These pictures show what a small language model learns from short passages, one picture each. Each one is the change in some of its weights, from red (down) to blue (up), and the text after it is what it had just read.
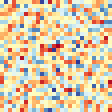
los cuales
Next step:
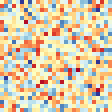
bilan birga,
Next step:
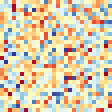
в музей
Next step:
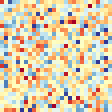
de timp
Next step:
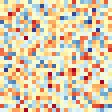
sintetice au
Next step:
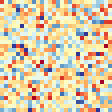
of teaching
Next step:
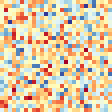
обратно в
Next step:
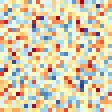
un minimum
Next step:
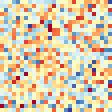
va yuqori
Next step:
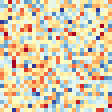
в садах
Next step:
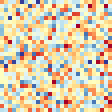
9. Claus
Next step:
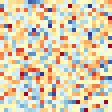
época o
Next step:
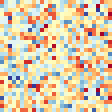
la Commission
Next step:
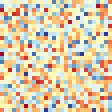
Casa de
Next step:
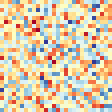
oltin va
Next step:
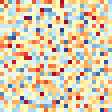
ini disebabkan
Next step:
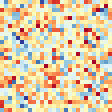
como processo e não
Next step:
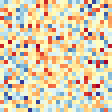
com o tempo e
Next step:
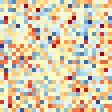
le CNDP
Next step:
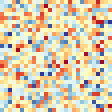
В. Ді
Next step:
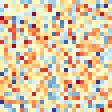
ни раздел
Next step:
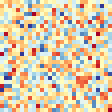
barrio El
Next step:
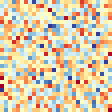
bases da
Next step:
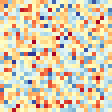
y mapeo
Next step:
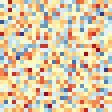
До них
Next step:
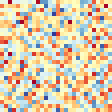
riesgo para
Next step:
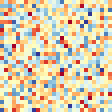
nog wenst
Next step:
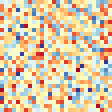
of the community
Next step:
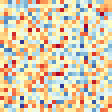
м.д. для
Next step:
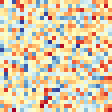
– **ruhiy
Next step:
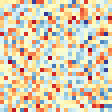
comfort. The
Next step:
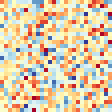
pérdida de
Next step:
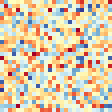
jak też
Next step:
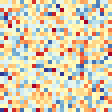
Zwan Een
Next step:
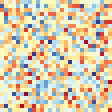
Baer H.
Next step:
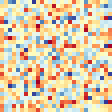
não estão sob
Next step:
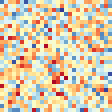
en place
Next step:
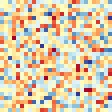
siempre y
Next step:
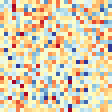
влияние на
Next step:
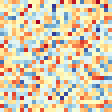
pentru a
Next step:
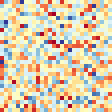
ega deb
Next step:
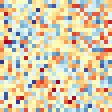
Brasil, com
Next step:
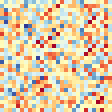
Suche von
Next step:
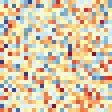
Desde el
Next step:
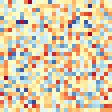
de "Educación
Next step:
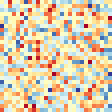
observés de
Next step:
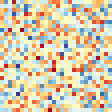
uchun salbiy
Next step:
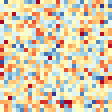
a fines de la
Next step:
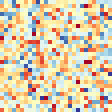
semana, por
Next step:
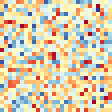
em rejeição
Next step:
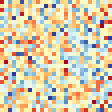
г **International
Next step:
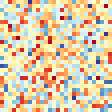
denunciada à
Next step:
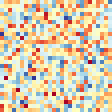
tales autores,
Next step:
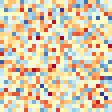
prendre en
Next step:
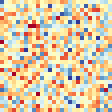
se determinó
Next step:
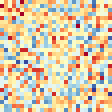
del lactante y
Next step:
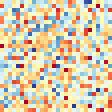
asosiy turlari:
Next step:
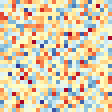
усі, а
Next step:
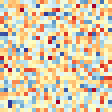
provides a
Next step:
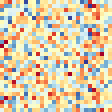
al. In situ
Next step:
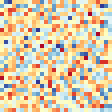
las lógicas del
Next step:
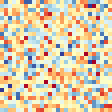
Em muitos
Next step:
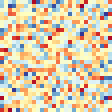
vez en el
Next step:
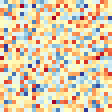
– savtiya
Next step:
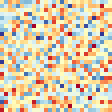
A Figura 4
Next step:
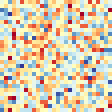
в силу
